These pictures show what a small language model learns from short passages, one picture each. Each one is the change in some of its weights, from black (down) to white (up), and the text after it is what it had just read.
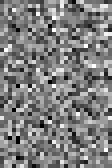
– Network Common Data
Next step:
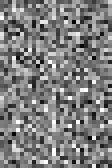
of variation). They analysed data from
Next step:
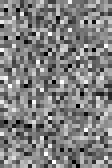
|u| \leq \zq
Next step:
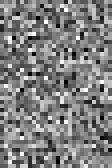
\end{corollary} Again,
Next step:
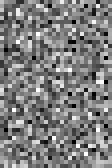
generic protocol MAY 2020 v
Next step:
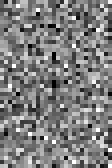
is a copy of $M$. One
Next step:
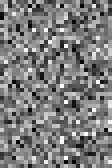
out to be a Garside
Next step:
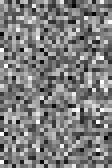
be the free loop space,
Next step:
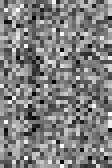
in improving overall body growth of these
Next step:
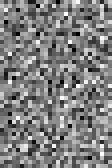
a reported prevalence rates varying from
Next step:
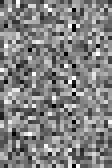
Our next task is to show that
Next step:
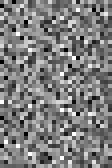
let them know that they could
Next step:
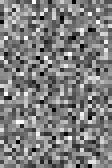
in the band generators and change it to
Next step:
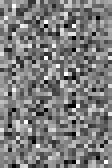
treatment of out-of-hospital
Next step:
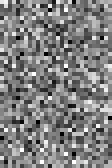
is, the set of all
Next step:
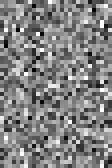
activities of politicians, who
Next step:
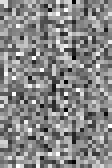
paper, the main work is to
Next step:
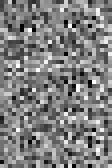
show to what extent Theorem~A may
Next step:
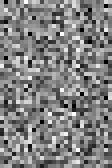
few milliseconds with relative
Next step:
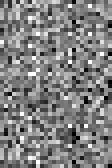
Conclusions. Thus, a
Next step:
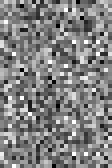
\cite{FC}, it is
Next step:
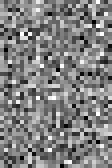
shows the flame temperatures. The
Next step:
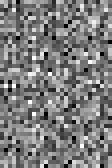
H_1 is proven.
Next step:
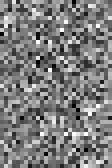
a. s. - Development of
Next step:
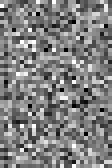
let \begin{equation}
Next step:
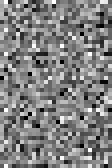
antiinflammatory activity.
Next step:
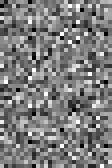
Kradin 2019; Xie et
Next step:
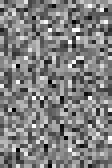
According to the real-time measurement characteristic
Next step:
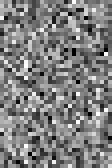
in first order than ${\sf Y}$,
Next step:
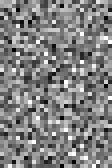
paper makes a case for the need for
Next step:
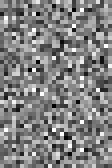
related to good health and well-being
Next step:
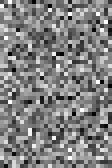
and Defense Applications*,
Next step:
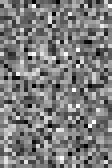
shown in Figure 6. Figure 6.
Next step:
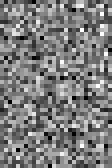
in dynamic Bertrand competition using
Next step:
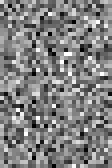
the sensor measurements for field case
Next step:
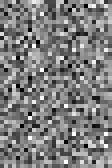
of prepregs esp.
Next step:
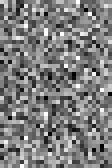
such as carr's index,
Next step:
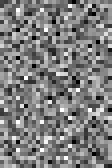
in classical learning environments.⁴¹ In
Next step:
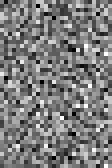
the target location. As an example for
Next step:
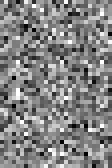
quasilinear elliptic equations, are also
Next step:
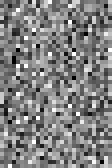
impulses created by the
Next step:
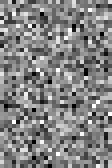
second section, every plot of state property
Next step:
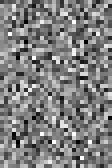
mortality of Nile
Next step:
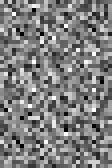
of the selected university in
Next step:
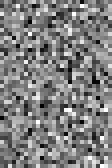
roadmap for the verification and
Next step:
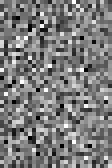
same ionic or molecular
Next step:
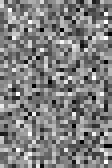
evaporation of water present in
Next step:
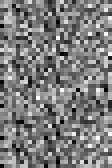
& = & \Flin \left
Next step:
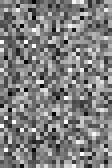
is discretised with 90 cells in
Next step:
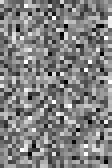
(RF) transmission from
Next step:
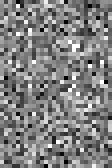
as in (\ref{notation})
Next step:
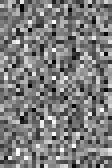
world premiere of
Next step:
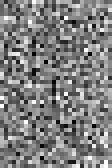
two parts: one part is the
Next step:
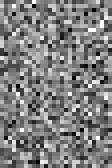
use of motorized transport, which
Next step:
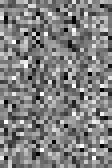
them a lower chances of being
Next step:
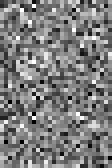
not preserved at $\omega$--limits
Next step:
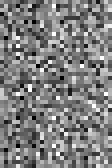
main conclusion of this edition was that
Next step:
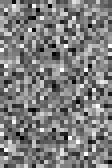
$S$ is algebraic hence
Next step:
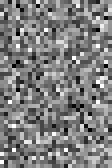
Knoop hardness is sensitive
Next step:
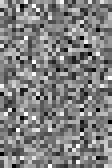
be more real than the other;
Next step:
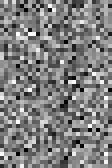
its values at each of the
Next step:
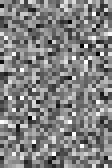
\title{\textbf{Solution for
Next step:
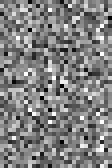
% backscattering radar
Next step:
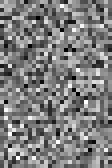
\end{equation} (a proof
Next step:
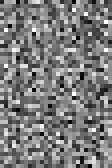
and gas), and ZigBee
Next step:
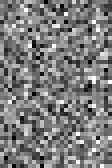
cohomology in degree 1 of the complex
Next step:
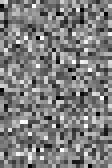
I add keywords from relevant papers I
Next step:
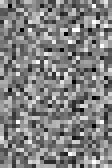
present. By the 2050's the
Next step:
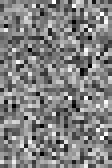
We use three termination criteria: a
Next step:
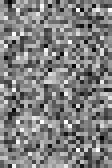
have been categorized based on their
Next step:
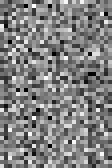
to increase management options Across the
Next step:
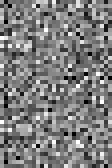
techniques on heart rate variability.
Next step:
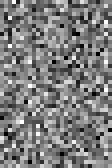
Valid or on the 2020 Census
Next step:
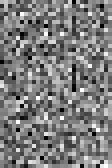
So, for this problem the
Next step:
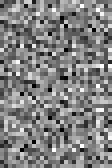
how such problems can be transformed to
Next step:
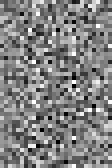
its performance. The optimization results show that
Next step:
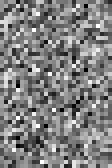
Due to a theorem of A.
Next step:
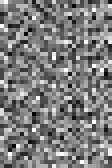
Ouro Preto Protocol in
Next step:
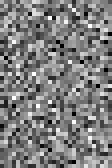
Ukraine” at the M.
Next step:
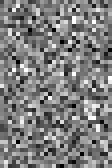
the Dirichlet MIP
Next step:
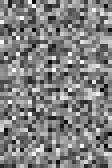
models are known for high accuracy but are
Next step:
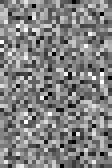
received from the DyMoN
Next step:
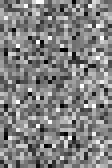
next generation. This means that the association
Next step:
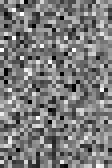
string class of $P$ is
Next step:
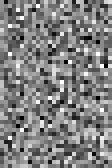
modified by the use of different
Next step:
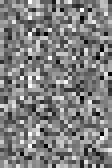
cultivation and the country produced
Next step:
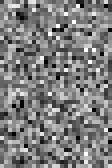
Differential Operator} \noindent
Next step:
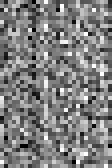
almost anti-Hermitian tangent bundles from
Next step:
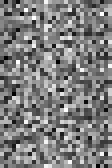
behaves quite well in important
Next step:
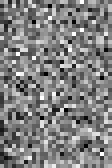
contribution to the shaping of management
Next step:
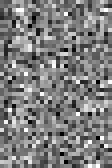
formation of a solid compound of the
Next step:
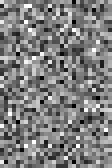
the particle, $(\phi, A)$
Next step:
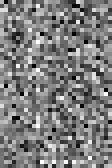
were found on the surface of the
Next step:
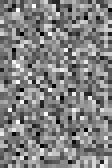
decomposition of the arrangement of the
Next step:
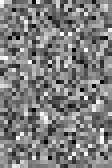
Stockton, CA
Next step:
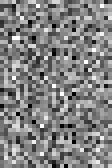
cosmetics is to improve
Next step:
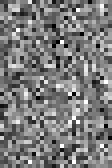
Consequently ${\alpha_0=0}$
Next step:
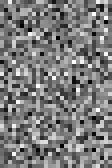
way that $\sigma(\mu')\subset
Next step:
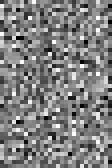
Question 2.4.}
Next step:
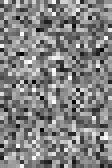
confidence, proving the intervention's effectiveness for
